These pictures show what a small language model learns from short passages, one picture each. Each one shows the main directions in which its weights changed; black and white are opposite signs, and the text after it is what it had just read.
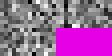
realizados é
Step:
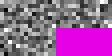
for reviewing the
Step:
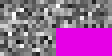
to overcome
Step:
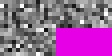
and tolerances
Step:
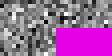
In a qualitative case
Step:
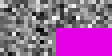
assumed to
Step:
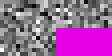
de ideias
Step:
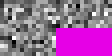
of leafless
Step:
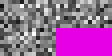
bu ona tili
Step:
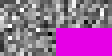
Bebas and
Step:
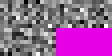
one thinks
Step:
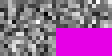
pictures are
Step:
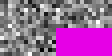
селекции в
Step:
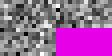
mustaqil asar,
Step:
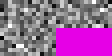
его социальные
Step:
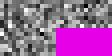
scientific community and
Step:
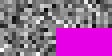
nations using the
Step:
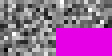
representation of a
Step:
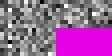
run. Further
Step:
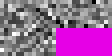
se adapten a
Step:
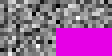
perform the required
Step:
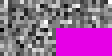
может стать
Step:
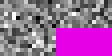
de legea
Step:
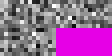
espacial da
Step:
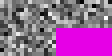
a healthy
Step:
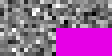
minimal dispersion
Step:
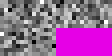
carried out to
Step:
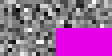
its possible drivers
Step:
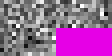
LHV means
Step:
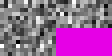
O‘zim bilan
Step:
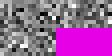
a gravidade
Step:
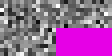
сою к
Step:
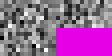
competitiveness. It
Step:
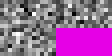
through the use of
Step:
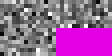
theorem was
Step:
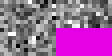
para los procesos
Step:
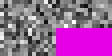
texnologiya va
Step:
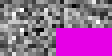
to prison with
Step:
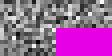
On the other
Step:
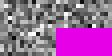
These effects can be
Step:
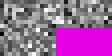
of human and material
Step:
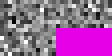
Development Method -
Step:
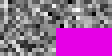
evaluate an expert
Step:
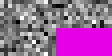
va ko'p
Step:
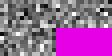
підходи з
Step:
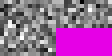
Open December 2023
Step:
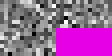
pelo contrário,
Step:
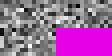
in the case group
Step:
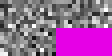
study conducted in
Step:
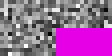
of North
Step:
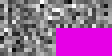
are used, the
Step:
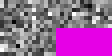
de productos
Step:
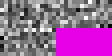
та її
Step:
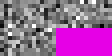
research and clinical
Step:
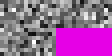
larg acceptate
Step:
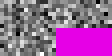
the grain before
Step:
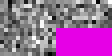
$\sigma +
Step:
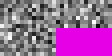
savings, dynamic
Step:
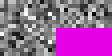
more rational resource
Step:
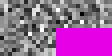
decrease profit
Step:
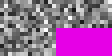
texnologik sharoit
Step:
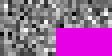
mavjud. Professional
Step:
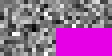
classifies the
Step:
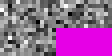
"Women cannot
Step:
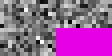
the gap of low
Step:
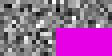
these screws
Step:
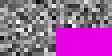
na atividade
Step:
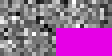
Bunda biz
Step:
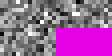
de bonne
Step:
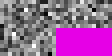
the specific ways in
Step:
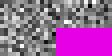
vial in the
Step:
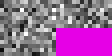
gaining importance
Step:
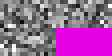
online customer review
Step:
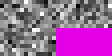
o avanço
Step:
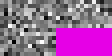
workload in
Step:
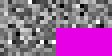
escolar bem
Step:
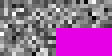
as evident from
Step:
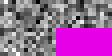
analyse de la
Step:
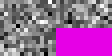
ansiedad que
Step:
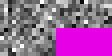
are observed.
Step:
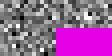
necha yil
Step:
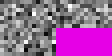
abject of our
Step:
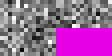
Businesses for
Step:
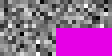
addressed within the
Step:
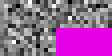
apresentam crises
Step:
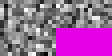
patterns, and climate
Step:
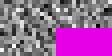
an estimation of
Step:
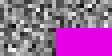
optimization method by
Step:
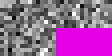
which gave the
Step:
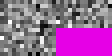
форма якої
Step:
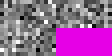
va amaliyotga
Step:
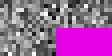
a French
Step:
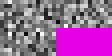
behavior). The results
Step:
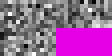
This study, both
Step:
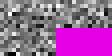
latter study is
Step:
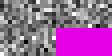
sols sont
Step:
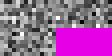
Building Management
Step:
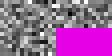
que as comunicam
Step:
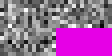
в данной
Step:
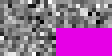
tajribasi bilan
